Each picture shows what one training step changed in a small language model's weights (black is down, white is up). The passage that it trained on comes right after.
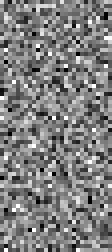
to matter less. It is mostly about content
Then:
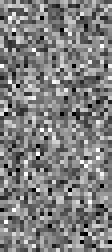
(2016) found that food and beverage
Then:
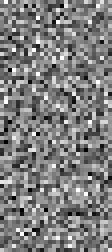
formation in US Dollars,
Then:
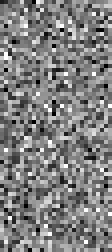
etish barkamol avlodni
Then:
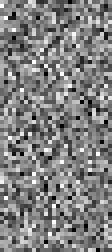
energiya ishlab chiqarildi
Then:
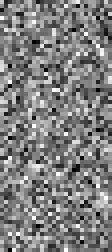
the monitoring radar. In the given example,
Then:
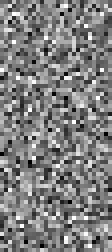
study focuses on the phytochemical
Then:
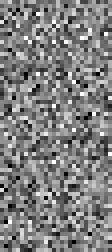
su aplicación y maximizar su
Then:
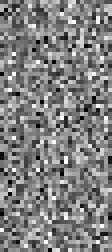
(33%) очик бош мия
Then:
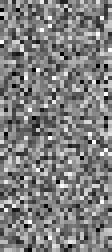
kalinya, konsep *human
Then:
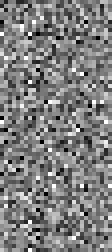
of morbidity and mortality among
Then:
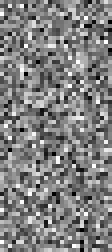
consistent growth on all the parameters, but it has
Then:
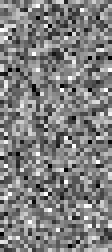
collaboration activities In anticipation of the
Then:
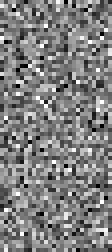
Legend 7 Target 4 Partial
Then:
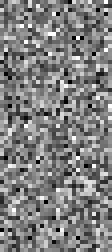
in contexts of war is not confined to
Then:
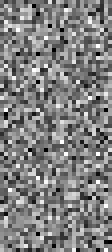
tushmagan g'ildirak
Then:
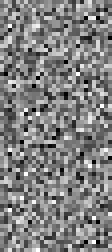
in the treatment of cardiovascular
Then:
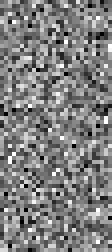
(tezlik, chakkonlik,
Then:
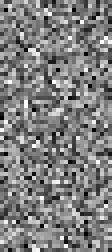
need for maternal care, which could be the
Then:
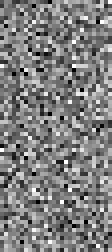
testing, viscosity analysis, and
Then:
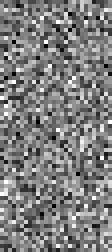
sandstone, ordinary
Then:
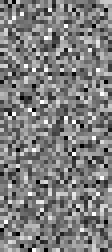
a cabo se refiere a un
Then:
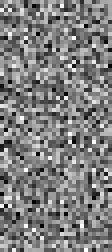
purchasing, using, and disposing of
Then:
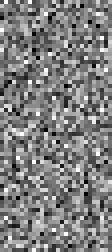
algılarını tespit etmek
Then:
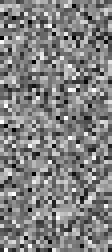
векторы организации
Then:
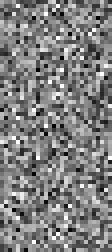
کرد' کے
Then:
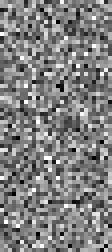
Fisch pro Tag, ohne
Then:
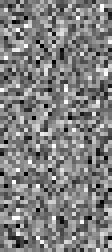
va elektron ishtirok
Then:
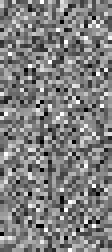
for the organization itself and for the economic growth
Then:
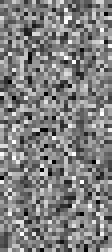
Subvention Anything goes,
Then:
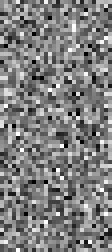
could not be written to the file,
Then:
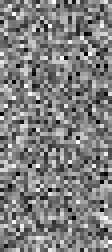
A. Viacava, *I
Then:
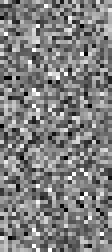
parenting. Furthermore, public health
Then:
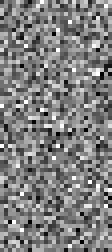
Activities of Selected Samples of
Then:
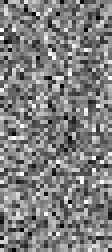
deel in het buitenland
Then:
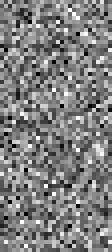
описаны 22 выхода, которые
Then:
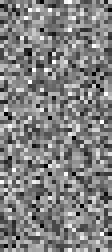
tend to be roughly the same
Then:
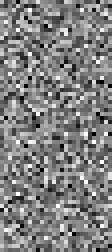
students. Multistage sampling
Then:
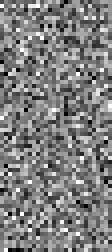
is just a subject in some of these
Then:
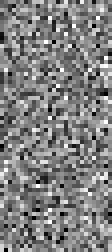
jarayoni talabalarning
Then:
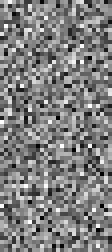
functionality of the system. Conference Key
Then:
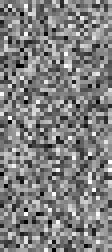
data analysis to precisely measure the reach of
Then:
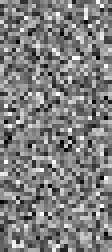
interfaces and provide for more efficient and effective
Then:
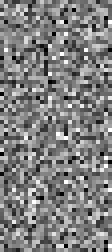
José Antonio Del
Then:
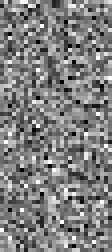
УЧАСТКЕ 50
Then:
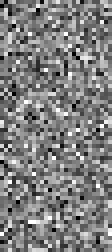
was tested empirically in the work of
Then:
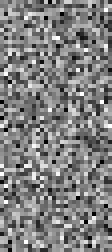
reinforces learning. The role of the
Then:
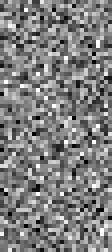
(UESPI). Teresina,
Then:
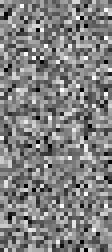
after training and development programs. This way the effects
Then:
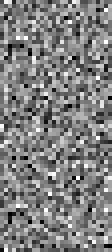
device and enhance management skills to
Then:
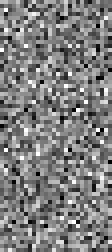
و هیجان بکار
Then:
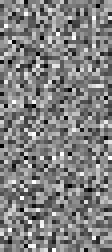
overcome this, Zadeh (see
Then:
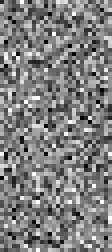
media they create or engage with can be used
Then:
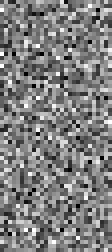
to the pinning of DWs in the
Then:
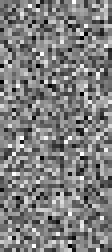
(Ramirez, Cruz, &
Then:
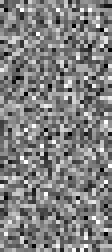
qonunchilik talablariga
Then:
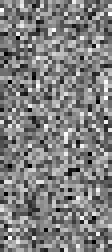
above) were only 9 participant. So more research
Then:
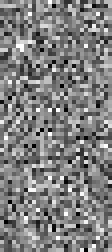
that help cement friendly relationships.
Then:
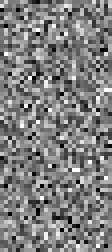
and pinpoint factors that discourage
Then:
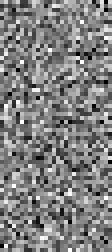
dimensions that renders the whole application a
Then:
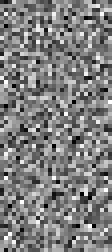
off-flavour. The content of
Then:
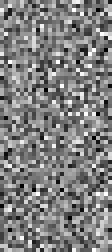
group. The treatment of patients of the observation group
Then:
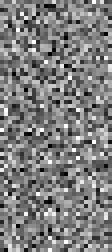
A logging system can compose of a
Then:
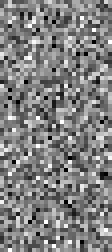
гувоҳнома билан
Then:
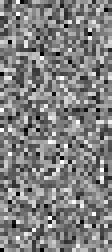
к информации об услугах
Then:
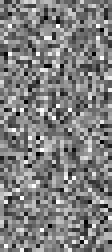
adabiyotlar: 1. Jasim,
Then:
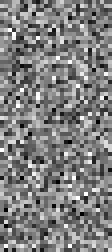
water capacity of the soil, flooding
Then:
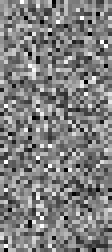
to modern healthcare may be limited.
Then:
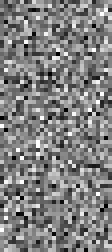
liquid; this result is as it
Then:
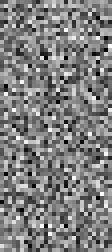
pemberhentian Presiden
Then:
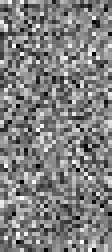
but it also introduced a paradigm
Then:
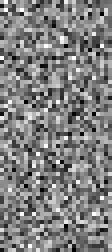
resistivity data. In all the figures
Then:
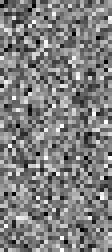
des environnements fortement acides).
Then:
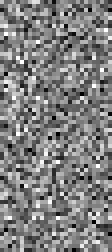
lead does the most harm. Lead exposure
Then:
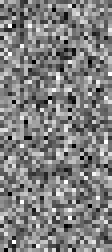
energía iniciales en fase gas
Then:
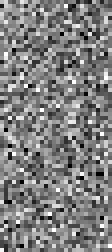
sequence follows a standard design matrix
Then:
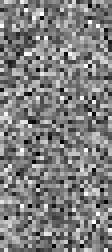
escrever), etc. Portanto o
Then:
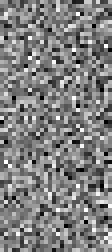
of individual. The norms and criteria
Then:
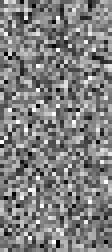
que houve poucas contribuições para
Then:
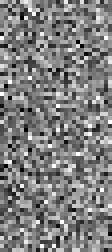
of the reflex, depending on the direction
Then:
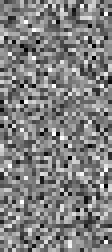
las cámaras DSLR o
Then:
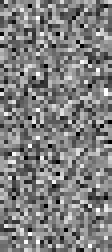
of blocks of GFPP.
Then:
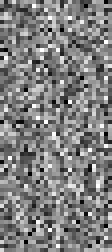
Raj and Bama's education empowered
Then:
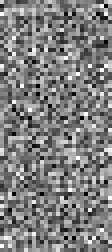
was collected in August 2020,
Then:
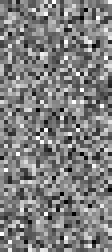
based on the maximization of the sum of the
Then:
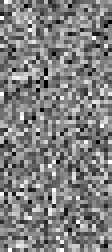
shaxs uchun kerak bo'lgan
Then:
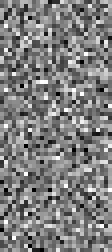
open university which can simply be considered as
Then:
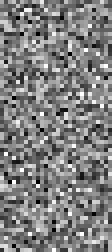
el aula donde el aprendizaje
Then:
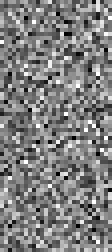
extract the similarities and differences in the
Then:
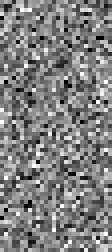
three-rail shear test. All
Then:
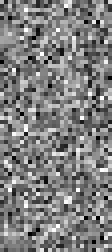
means of satisfying society is likely to
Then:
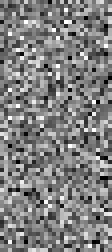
a chronic condition marked by the
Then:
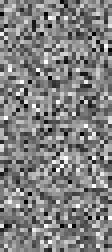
diagnosis and management. CLINICAL
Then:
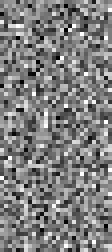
the variables are long-term in nature.
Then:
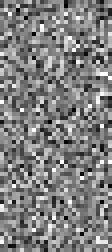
в социальной защите и
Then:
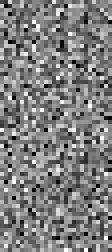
3 accurately as possible, avoiding
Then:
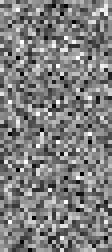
tempering the mitigation efforts that
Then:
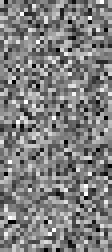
database. An in-house
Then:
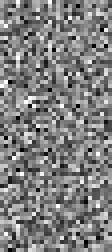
anchura máxima trompa
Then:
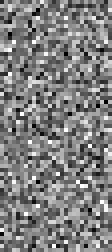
the model of how the people perceive the
